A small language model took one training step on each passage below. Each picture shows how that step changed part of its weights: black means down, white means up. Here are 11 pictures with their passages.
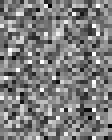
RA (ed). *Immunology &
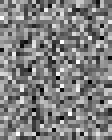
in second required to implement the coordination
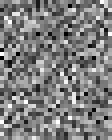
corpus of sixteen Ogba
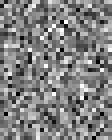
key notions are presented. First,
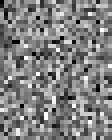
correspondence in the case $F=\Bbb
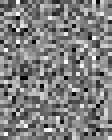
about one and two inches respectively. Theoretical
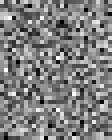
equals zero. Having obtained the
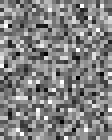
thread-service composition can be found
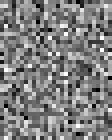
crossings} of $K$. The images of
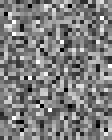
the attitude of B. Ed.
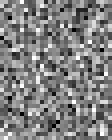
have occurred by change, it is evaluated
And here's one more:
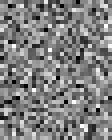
spectrum of $H_t$ is the
